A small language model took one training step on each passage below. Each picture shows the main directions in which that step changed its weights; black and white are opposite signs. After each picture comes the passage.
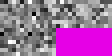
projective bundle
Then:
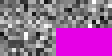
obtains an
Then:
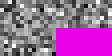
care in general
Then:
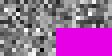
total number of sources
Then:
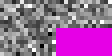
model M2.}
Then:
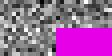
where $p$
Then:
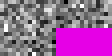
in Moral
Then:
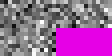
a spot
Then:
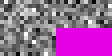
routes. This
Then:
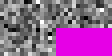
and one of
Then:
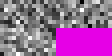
previously selected
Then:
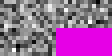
is in the same
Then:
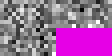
most a simple
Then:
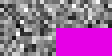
a subset of
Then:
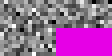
If the right hand
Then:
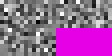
configuration in
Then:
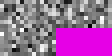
following equation on
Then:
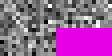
Framework These
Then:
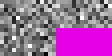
Department of
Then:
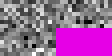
technology to improve
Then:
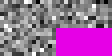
and release
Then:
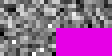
structure is ground
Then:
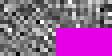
representative results
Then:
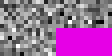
elements in the
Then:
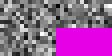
faced with the
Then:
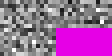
up to an element
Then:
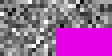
interview guide
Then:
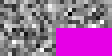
is an arbitrary fixed
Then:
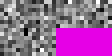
top scores and
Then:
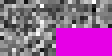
for the numerical simulation
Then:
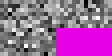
the motility
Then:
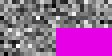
we use bold
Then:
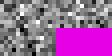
substance was identified
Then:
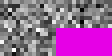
the average of the
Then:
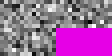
are created to
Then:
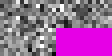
basis. \ \
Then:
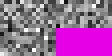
given required accuracy using
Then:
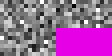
otherwise the corresponding
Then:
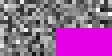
searching can take
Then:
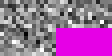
up to a
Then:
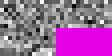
connected to the
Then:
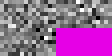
When proceeding
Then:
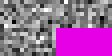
of energy,
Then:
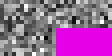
increase in graphene
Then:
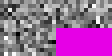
the other two are
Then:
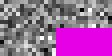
now clear that the
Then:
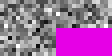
in which the
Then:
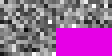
patient and to
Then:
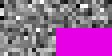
joined the
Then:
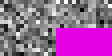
closest to the
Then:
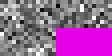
attempt a
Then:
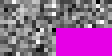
one or two hand
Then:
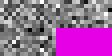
large $q$.
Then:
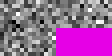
Y, \quad
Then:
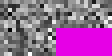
the PI
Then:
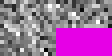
is possible in a
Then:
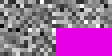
commutativity conditions
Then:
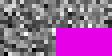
compound mixed
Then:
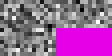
be a compact set
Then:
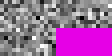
we get that at
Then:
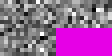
occurs for exponential
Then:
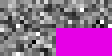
out a population study
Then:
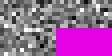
where $\check
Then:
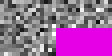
albeit without
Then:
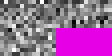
say so,
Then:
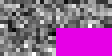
deterministic one
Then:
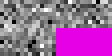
of its {\it
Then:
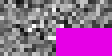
whence ${
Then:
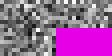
have shown that
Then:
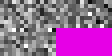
teach preschool.
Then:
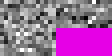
to the asymptotic
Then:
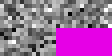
ground state into
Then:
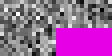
thus make the following
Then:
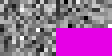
also serve as
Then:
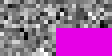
to be a
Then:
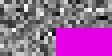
expression, with the
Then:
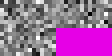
sign determined by the
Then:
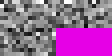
proof of asymptotic
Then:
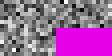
feature of these
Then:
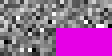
there exists a unique
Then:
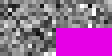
the players must
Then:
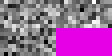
to such a
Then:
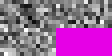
prominent class
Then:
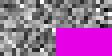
command processes the
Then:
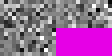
each other. They
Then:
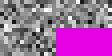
of MSM.
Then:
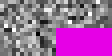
in the integer order
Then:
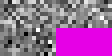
several sites
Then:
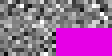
did a set
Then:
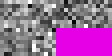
the conjectural
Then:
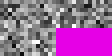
the efficiency of the
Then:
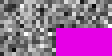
collected and then
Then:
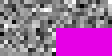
of supernova
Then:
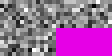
a static
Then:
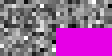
for any couple
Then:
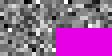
and document important
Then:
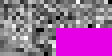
make sure that
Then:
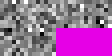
Sun with these
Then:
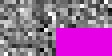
that chaos
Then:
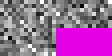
other international
